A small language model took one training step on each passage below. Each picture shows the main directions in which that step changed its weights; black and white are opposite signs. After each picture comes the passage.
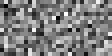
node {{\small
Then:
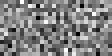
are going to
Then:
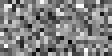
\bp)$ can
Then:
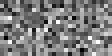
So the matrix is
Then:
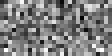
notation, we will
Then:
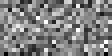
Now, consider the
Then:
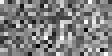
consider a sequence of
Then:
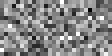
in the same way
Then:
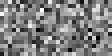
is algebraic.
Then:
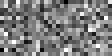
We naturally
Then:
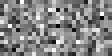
the estimator
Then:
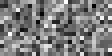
X$ is onto
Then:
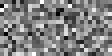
\g, \quad
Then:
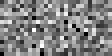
would like
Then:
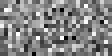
and $V$ are
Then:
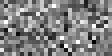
degli integrali
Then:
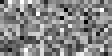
other hand, the
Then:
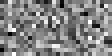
diagonal matrix
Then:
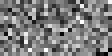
the tautological
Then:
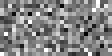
do not need to assume
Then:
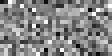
Wiener index
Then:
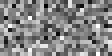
in this context.
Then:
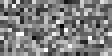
to zero under the
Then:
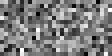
with respect to the
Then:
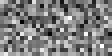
then the result is
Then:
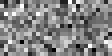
as expected.
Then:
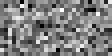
resonant case},
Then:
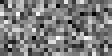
second test problem that
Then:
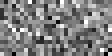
of the real one.
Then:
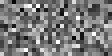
be divided by
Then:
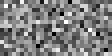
also arisen in
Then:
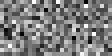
like in the above
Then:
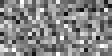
the error terms
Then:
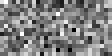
paper. In the first
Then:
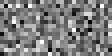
by computer
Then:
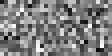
consider below. We
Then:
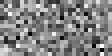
no edges and
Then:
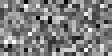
in account
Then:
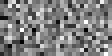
for a class of
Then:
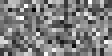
bound constraints
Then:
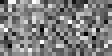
rather soft
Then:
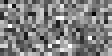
forces generated by the
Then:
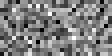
« La
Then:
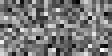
the values of the action
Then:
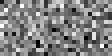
each $t\in
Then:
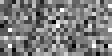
$R$ is
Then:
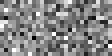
$j$ such that
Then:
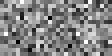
whether these
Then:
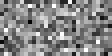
to the Rogers
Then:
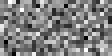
can have at most
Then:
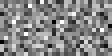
one germ into
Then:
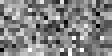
(resp. the natural
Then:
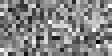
the covering
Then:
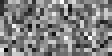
torsion theory,
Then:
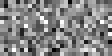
As nonlinear term
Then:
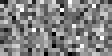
that global
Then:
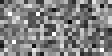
first entry as
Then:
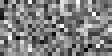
of an eigenvector and
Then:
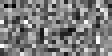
we devote
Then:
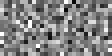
inner product.
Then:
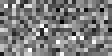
third way
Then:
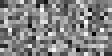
pre-Lie product
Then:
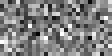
proved by the following
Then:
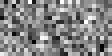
of its exposed
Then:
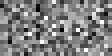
MPE and
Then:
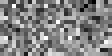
in terms of the action
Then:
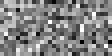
an almost
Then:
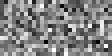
complex, we show that
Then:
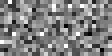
view of
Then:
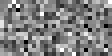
= 1$ for all
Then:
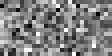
= \Delta t
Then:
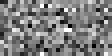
construction, by
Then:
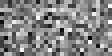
weight $k$
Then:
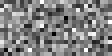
\] \noindent
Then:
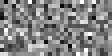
of the form $$
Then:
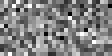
the spirit
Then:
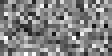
set, defined by
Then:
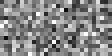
$h$ as above
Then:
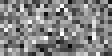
not be generated by the
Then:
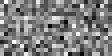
average, standard
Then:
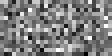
representations of the
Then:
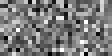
importance of
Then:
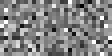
$\Qbar$ or
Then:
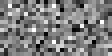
Hopf subalgebra
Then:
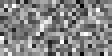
\verts K}
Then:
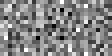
and $\pi$ is
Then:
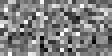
$\lambda - \mu
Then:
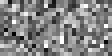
true parameter ${\bm
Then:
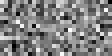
field $\F$ in
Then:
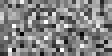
the one going
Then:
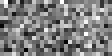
one realizes the
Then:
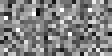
moments of corresponding
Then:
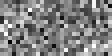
no longer a
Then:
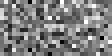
of the complex face
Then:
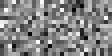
$K$, we can
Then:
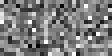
the market
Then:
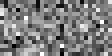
In particular, the
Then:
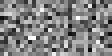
in number theory is
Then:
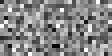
$D$ be a
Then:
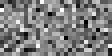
\nonumber \displaystyle
